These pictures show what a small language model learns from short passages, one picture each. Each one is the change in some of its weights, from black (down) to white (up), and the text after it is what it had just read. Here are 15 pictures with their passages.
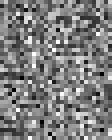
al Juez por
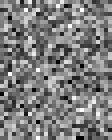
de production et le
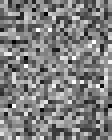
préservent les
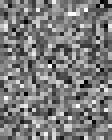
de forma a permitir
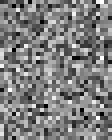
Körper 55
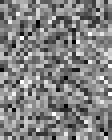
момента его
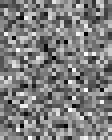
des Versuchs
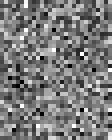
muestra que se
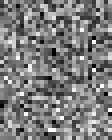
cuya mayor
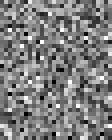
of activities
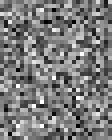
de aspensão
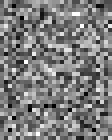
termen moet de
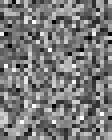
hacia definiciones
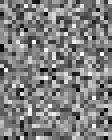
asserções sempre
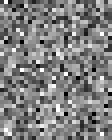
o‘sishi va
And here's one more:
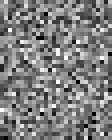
qilinishi mumkin, bu
